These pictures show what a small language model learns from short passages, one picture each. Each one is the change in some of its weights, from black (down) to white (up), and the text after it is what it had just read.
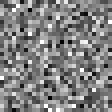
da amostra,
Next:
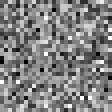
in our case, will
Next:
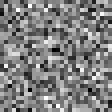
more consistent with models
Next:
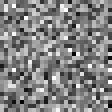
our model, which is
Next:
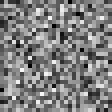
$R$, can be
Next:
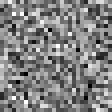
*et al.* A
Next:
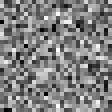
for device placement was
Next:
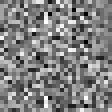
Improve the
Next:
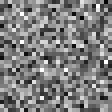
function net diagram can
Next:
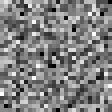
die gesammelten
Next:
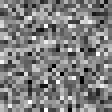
machine learning algorithm. In
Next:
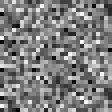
assumes amsmath
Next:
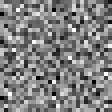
by NASA through
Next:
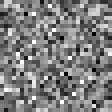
(Ransom et
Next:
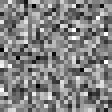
establishes the reliability
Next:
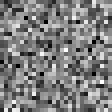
tushuntirish ishlarini
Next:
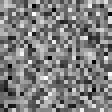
to the desired
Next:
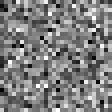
здесь по
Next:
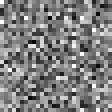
interpretação. O presente
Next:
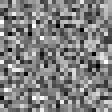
AD}. \newblock
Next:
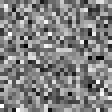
in stellar mass a factor
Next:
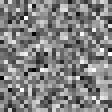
However, as the
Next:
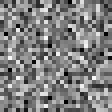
padrões de
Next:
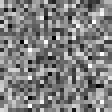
Interdisciplinary Journal
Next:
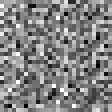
ejercer el
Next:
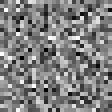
a strange star which
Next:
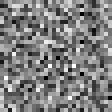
displacement aligned parallel
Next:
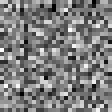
kelib shaxsiy
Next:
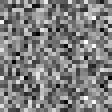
no Brasil, com uma
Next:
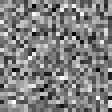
at the initial epoch.
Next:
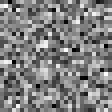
trade FI for
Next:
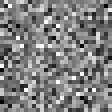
lees je over
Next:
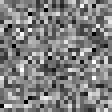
It was argued
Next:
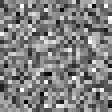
from the best fit,
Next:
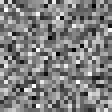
le aporta
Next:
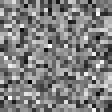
| Kendall's
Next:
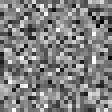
exchange with a fraction
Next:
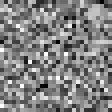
this analysis. For the
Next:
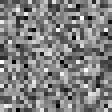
Pedagógico pode
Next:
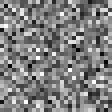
di non semplice
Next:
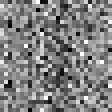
astrophysics and
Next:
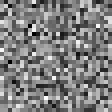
discussions at the
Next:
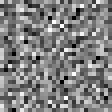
gains soit
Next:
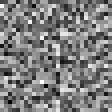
Signale am
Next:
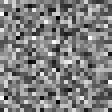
technology acceptance model
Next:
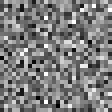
auxiliary variable
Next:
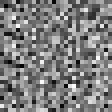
borish mumkin.
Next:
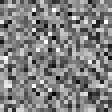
with a bias
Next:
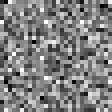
content in $u$
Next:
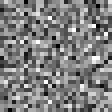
\eeq and
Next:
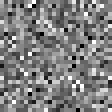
as questões.
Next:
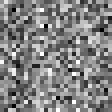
field of medical
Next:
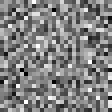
of the data suggest
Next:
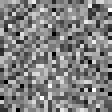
of the model is provided
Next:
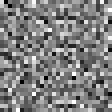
yukori bulgan
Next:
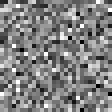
the neutrino masses.
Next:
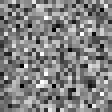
matrix can be approximated
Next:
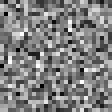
strongly magnetized
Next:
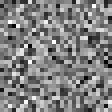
to each other on independent
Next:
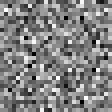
policía en los
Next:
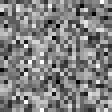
and by Department of
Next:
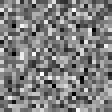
performs a final
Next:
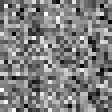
refined from experienced
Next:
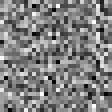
With the successful implementation of
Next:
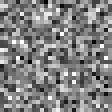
Curie) for
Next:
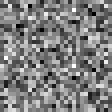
leading behavior of the
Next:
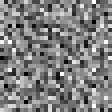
Figura 1.-
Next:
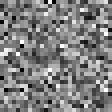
shows how complicated
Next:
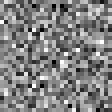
in physics, computer
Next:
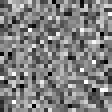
be invoked.
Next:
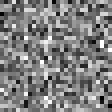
be investigated under similar
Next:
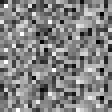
over the same energy
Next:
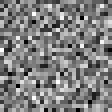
left Haar measure
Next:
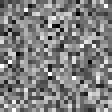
field (whose time
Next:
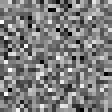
Cooling Experiment
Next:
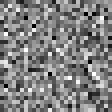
affected by the absorption
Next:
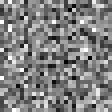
regarding this formula.
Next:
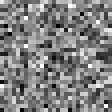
va nihoyat
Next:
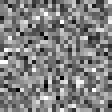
We now show that the
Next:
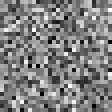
use of a priori
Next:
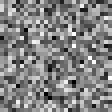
dies der erste
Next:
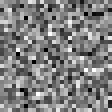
the prevalence of
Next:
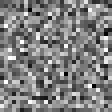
данном исследовании
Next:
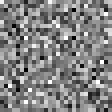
bounds obtained in this
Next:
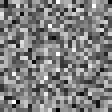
exited states role in
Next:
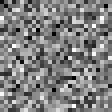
e integrados ao
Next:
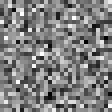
y algunas
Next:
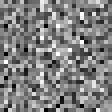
Elias destaca
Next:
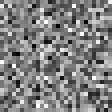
des causes des
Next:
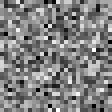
embryos remain
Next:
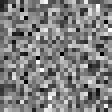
на локальном
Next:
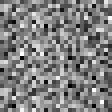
to be of the
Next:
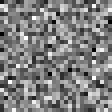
typically taken. Reported
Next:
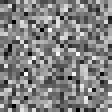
size and as in the
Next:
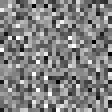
the applied current.
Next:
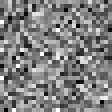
paper, Eiroa
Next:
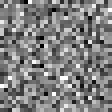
edi ulug'
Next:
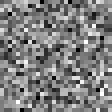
squark mass universality
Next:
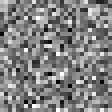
of an $(n,
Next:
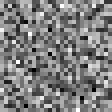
Ma, J.
